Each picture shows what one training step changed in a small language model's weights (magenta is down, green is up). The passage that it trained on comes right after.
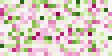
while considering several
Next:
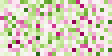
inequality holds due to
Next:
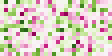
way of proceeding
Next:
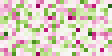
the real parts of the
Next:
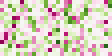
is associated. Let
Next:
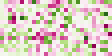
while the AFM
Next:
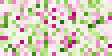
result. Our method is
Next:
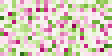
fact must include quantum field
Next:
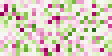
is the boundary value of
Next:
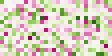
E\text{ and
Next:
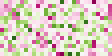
the variational parameter of
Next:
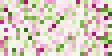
this fact and the
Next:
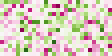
confirmed the
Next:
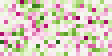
{\it lensing
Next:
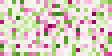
overdensity on
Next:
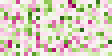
This constructs a
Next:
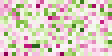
the exponential function
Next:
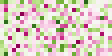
extending the algorithm
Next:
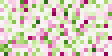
we shall obtain:
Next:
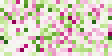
However, there are several
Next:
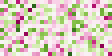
the crossover and
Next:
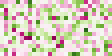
Gauss map
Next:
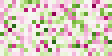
the G-point,
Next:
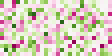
constraint scenario.
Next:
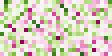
group $H$, let
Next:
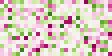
within AFM domain
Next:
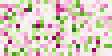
for stronger magnetic
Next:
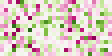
ASD refers to
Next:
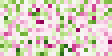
Dirac point,
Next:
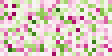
solutions, and thereby
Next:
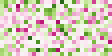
degree of biological
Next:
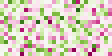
expressions required for the
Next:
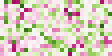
errors. Mapping
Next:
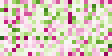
resulting MCML
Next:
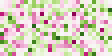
product groups. This is
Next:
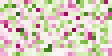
We always tries to
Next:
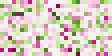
customized version
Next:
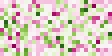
estimates as there,
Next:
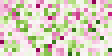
the normalizer of
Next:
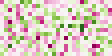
system integration from the design
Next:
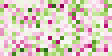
not featureless,
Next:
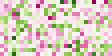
the parameter of effective coupling
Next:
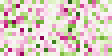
found in this paper are
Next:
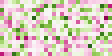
spin chain compound or
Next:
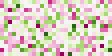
problem at finite temperature but
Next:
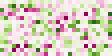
would lead to full
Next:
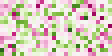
the tilting parameter
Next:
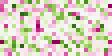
formulation (the name
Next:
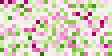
the consensus
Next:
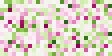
you are a
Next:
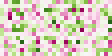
stars first form in the
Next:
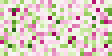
any reference where this
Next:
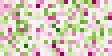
the commutator of
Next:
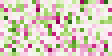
obtained by diagonalizing
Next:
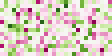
behaviour of the particle
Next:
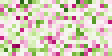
control variable. To
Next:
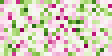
sum to zero. We
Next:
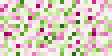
to one of the
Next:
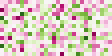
and provides results as good
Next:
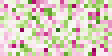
which is equal to the
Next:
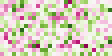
a lattice plane to a
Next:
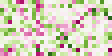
Let us emphasize
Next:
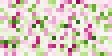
The Lempert
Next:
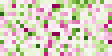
write $D\cdot
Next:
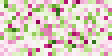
fixed $\omega\in
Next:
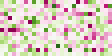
optimal protocols
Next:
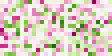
of the stellar mass distribution
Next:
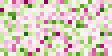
spectral picture in
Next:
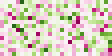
representation to describe its
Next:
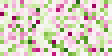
to be optimised
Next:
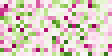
in turn that
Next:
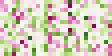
a sequence was found.
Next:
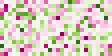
and the dependence on distance
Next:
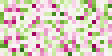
approximate integration by parts
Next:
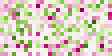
the change of variable:
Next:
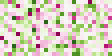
por evaluador
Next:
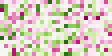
Annals of
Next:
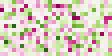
published by
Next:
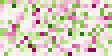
the Galois
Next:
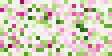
fact. \par
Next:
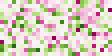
intensity in the main
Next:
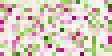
two key joint
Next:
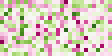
with the sparse
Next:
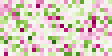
the usual orientation
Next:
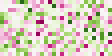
the ``decreasing
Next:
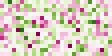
propagation to the
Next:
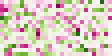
for the empirical
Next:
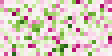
nonlocal energy,
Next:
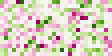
input. Due to
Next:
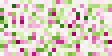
% argument is your
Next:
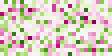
slope were set
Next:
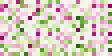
to the main topic
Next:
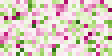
inertial experiments with
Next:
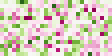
Some measures have
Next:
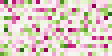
each of our algorithms
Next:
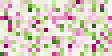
number of polymer
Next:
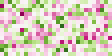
we simply treat the
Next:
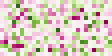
are very close. The
